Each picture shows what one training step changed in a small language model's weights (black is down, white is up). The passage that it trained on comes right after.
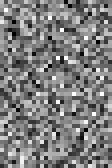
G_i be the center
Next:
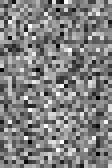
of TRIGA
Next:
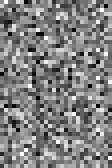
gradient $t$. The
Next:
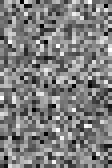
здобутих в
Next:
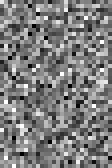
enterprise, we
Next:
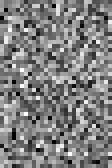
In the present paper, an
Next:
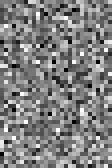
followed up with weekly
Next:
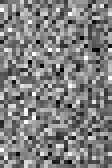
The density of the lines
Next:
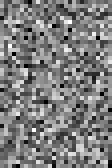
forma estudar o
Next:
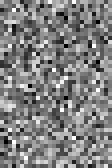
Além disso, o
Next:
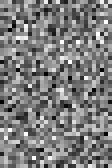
for particle swarms
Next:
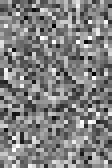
что мы
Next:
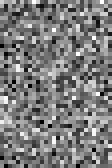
file in files:
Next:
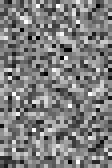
for discussions, Monica
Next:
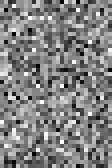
SDC walk follows
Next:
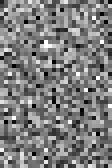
equations are slightly
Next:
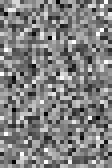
provides a responsive design
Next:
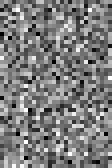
the original equation.
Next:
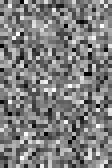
Efficient multiplexing
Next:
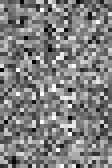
Temur qurilish
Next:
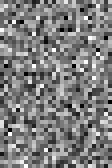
is concluded that soil
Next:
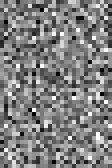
atomlari bilan
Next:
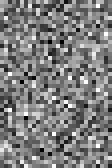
allowing intricate
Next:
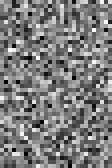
informações sobre
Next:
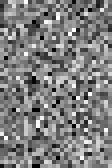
развитию и
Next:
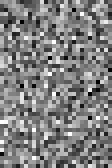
after giving birth have
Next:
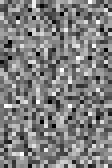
spheres of activity
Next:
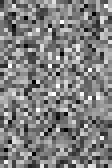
de la empresa.
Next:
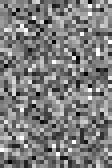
Universidade Brasil,
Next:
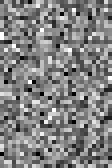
of other formulae in
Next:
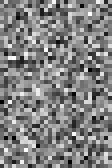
immune to the
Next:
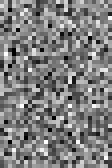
review. The paper
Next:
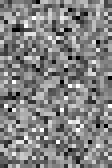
Rare Postoperative
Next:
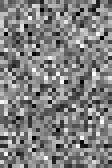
формують у
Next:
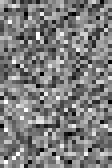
between outdoor temperature and
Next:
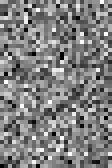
in the Hall resistance
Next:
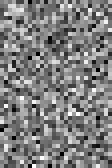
final reports).
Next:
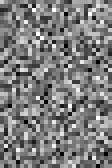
la Sustentabilidad
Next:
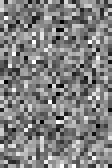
TBP tests
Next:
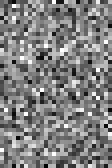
(TFs) are
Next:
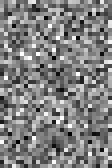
With the densification
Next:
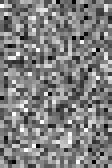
is to enhance the
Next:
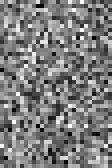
the number of protons
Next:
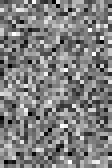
in the world. This
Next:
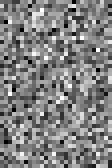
Sport sohasining
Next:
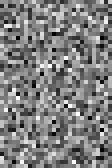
the microstructure
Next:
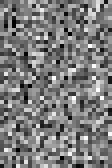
a elementelor ce
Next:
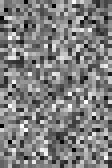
this paper is to be
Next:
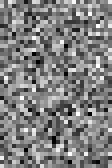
the suitable functionalization
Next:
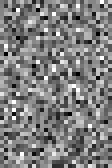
loop resonant frequency
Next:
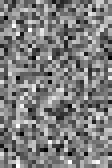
the natural complexity
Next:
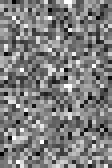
software can generate
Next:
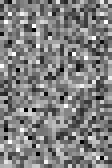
lack of scientific
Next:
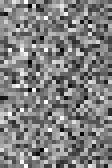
in industry they have
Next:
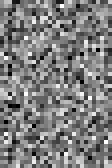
de Toulouse,
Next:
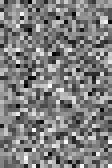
formação crítica e
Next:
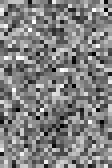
information. Risk,
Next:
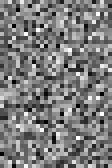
of Cloud View is
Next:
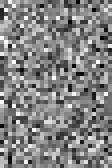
as it is addressing
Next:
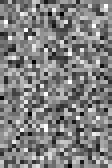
which will allow us to
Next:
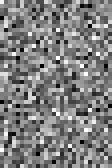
} \subfigure[] {
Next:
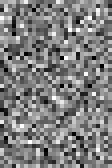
Der Bedarf an
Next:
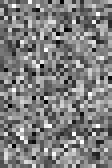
same SPIONs
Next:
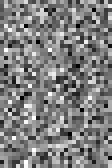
four momentum of the
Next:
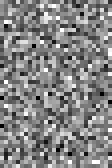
are shown on the right of
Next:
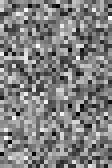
standard. research, this test
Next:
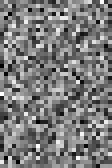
Bloch vector.
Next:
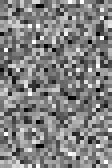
necessarily reflect
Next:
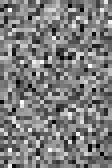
observables were evaluated from
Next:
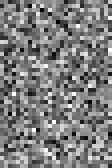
levels in circulating
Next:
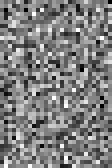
n'a été
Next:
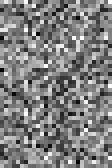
and, more significantly, their
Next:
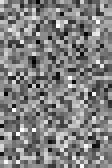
factor of two could lead to
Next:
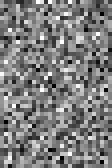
de l'ampleur au
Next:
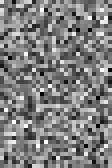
Isso poderá
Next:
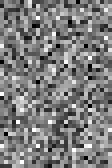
learning as per requirement and
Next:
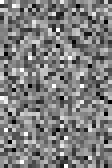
regulated market:
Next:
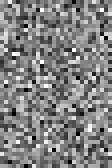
all domains are
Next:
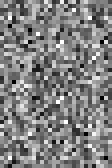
energy in Au+Au
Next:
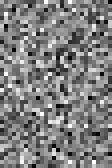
the transport and distribution of
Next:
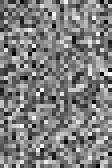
six months.
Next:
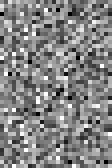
of the analysis based on the
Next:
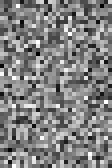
el neurótico
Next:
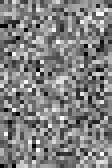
of belief Hoare
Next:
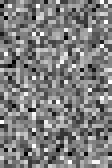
at the schools
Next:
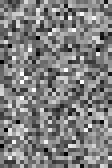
local party units or
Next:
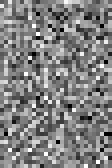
graph of $\Gc$,
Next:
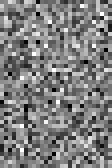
sheet of paper.
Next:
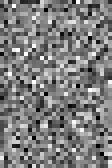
red supergiants
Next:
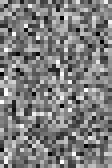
e análise de
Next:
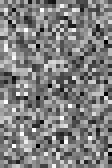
in M31, we use
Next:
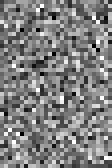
va psixologik
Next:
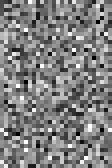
domain cover the
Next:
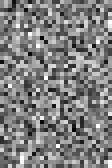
Esse modo é
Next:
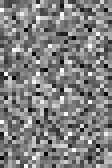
through Accredited
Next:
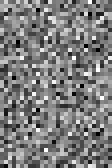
artery disease.
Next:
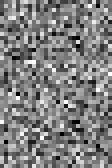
heterostructures has
